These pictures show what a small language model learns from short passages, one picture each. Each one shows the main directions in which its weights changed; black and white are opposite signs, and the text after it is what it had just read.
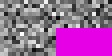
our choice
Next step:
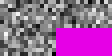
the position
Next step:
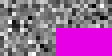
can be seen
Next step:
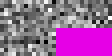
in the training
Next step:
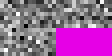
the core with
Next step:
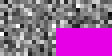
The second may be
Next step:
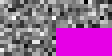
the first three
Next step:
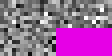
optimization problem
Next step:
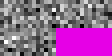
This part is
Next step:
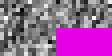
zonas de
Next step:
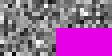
be modified
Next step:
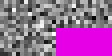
subsection we
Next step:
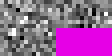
$\delta >
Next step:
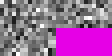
because $E
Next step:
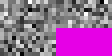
sino que
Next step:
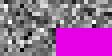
et al.
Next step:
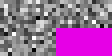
+ \epsilon.
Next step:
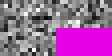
only if it is
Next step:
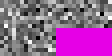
that taking
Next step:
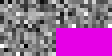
The linearized
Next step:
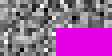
mana yang
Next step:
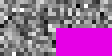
auf die
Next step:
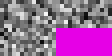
de São
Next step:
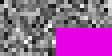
in which all
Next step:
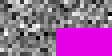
the two sets
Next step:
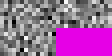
energies and system
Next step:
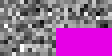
that the factor
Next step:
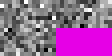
between radio and
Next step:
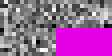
For $1
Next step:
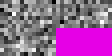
to those of
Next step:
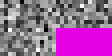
of Sport and
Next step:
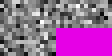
corresponding optimal
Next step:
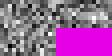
using mixed
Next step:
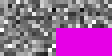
on the process
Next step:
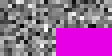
the upper mass
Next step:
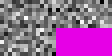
the same as in
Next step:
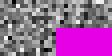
spazi di
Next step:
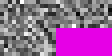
HA solution
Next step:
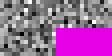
in Figure
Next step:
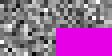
ter um
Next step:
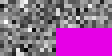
rule for
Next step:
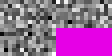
electron system:
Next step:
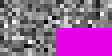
where ${\rm
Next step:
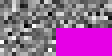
entering the
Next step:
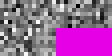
transform in
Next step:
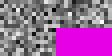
agent and
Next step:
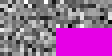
select a
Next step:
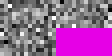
In the second
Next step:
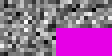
weeks to
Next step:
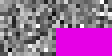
space is defined by
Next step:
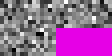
of volume
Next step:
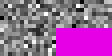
we will consider the
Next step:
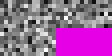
of teaching
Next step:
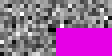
found a
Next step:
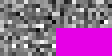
more than the
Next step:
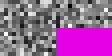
] \over
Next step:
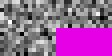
even in
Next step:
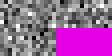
The graphs
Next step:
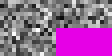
q$ by
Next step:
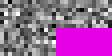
They are :
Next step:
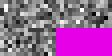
has proved that
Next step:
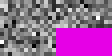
serve as an
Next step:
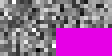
is, for all
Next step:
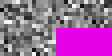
in part on
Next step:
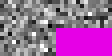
to $S$
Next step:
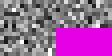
bounded metric
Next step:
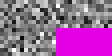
um das
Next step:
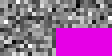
on the range
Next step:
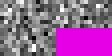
is ambient
